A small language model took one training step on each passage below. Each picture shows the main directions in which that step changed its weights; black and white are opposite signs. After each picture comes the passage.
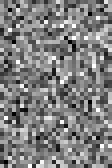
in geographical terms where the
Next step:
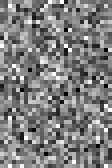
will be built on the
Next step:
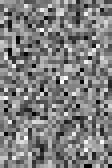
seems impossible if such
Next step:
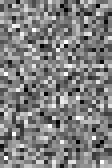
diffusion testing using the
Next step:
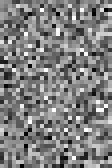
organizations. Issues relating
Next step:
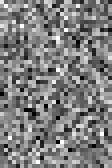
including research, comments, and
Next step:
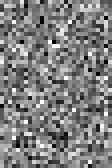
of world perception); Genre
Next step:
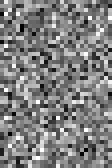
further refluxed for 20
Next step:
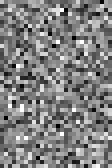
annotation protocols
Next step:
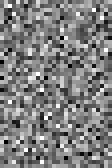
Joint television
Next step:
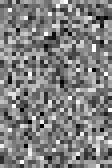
medical college students.
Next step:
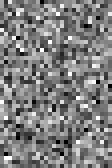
people and their jobs because some
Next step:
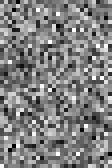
a Portfolio view
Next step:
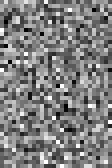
consumption declined, but there
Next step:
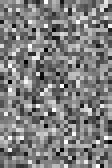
products on the charcoal
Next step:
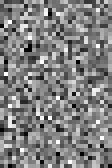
forceful new forms of communication has
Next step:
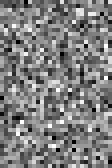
rise significantly during summer in
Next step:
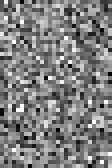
the study, it was concluded
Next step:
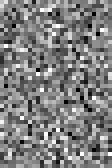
opportunistically, as a
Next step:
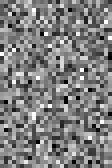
cord care skill of the
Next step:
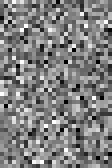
Recreation Anxiety
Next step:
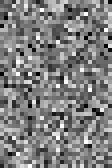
population\ who\ own\
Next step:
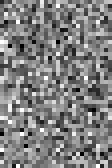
the listener. This may
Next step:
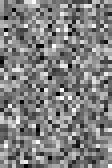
Cyclogram analysis and
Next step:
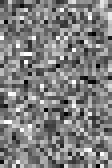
the language. This, in
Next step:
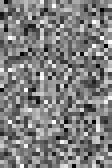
version 24. Results: Total
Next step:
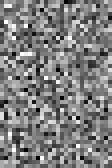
20th century. While there
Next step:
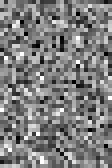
evolved. The great challenge for
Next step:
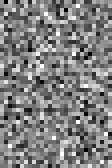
t$ transforming to x',
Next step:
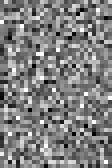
. Direct Impact to
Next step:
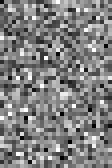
manage their own health.
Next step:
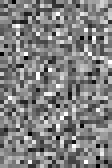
reductive Sn²⁺
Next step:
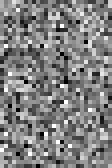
matter, and two additional
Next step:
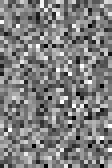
nanoparticles This can
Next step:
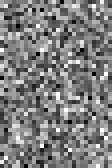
enhance the drama of the
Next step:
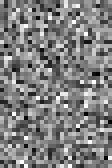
cluster analysis to create unique
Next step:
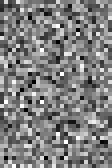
information Supplementary data associated
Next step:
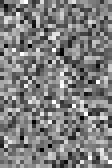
in the “new format”
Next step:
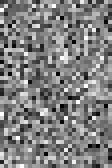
to the limitations of constant human
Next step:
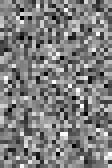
to obtain airflow patterns.
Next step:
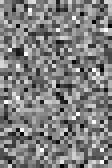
Recent progress is reported and
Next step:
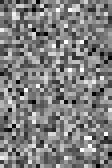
single multispan greenhouse
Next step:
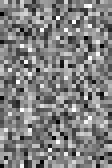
operating at ultralow
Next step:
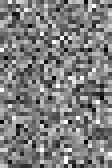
and the visit of German
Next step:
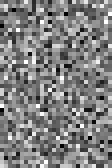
substances 6) Tartar
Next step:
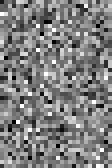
one of his students’*;
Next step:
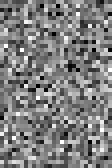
of day geckos.
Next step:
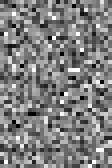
(ECOSOC Res
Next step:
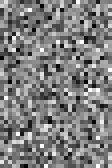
about the adequacy of my
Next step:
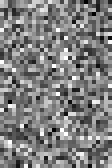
and arises from a theory developed
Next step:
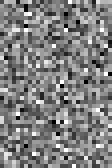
levels. Table 1: Tier
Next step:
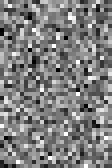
Vascular surgery
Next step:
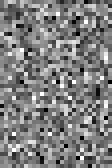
the composite is considered to be
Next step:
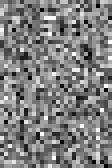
control performance than the commonly used
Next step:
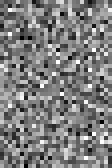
performed under solvent-free conditions
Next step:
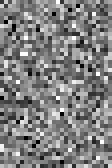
synergies between material flows
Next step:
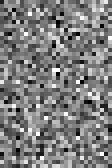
used for farming. Soil
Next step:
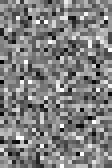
in Figure 4. Figure 6.
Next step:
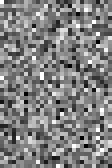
(Crushing strength):
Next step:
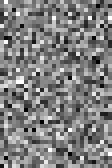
anyone is harmed
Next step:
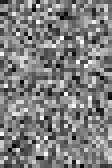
growth of the MM cell
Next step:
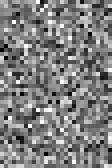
variables that refer to the elements that
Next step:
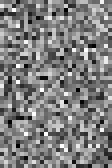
stable throughout the exposure
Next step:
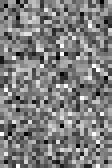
years old (62%) and only
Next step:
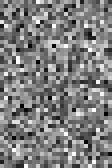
of an overnight culture was
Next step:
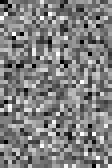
unknown masses such as
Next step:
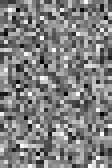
initial examination, monitoring was
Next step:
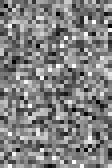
participate in the trip in
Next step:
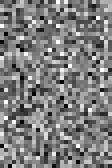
are: versatility
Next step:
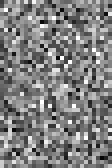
while merchants gain
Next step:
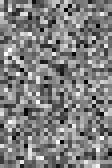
calculation of determinants.
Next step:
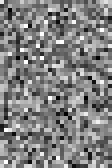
respectively and consequently, improves
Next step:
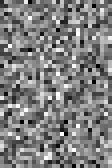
values in collaboration and utilization**
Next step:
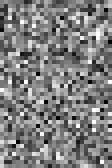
from a simulation image were calculated.
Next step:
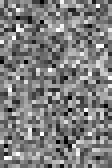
in problematic soils and
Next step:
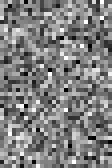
an in-depth
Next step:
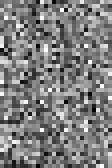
examples of OMP for which
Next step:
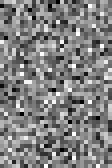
quality of information in the financial
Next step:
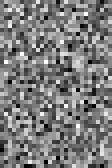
communicate well with students,
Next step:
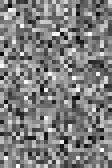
the help of this technique,
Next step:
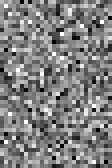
or endanger **the general
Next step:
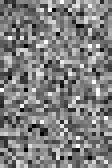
spring temperature. - The
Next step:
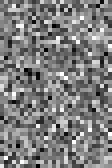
in the aqueous organic
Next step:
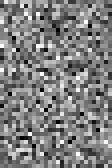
population of IX standard students in
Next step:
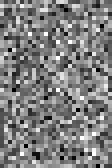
years old Frequency 2 1
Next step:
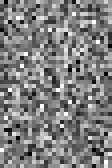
days and bunker consumption
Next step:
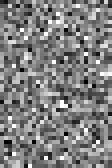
obtained from the mean walking
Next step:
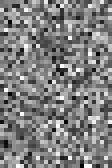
that social networks can be a major
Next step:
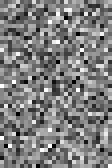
emerging form of artificial
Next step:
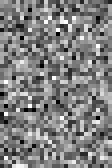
In 2015, he obtained his
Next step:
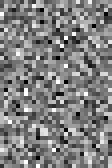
Their metadata records
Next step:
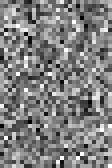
each generation attempts to develop the
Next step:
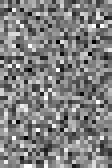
spread variance analysis,
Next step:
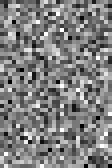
1 s) occurred on
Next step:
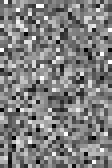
of Hindutva
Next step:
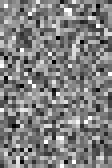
DG operation in the distribution network
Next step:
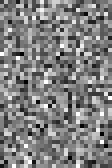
challenge was loneliness and
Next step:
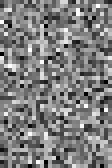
Comparison, Real
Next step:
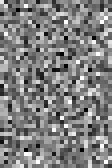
*Economic Journal*,
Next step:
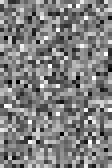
peroxidation of six different
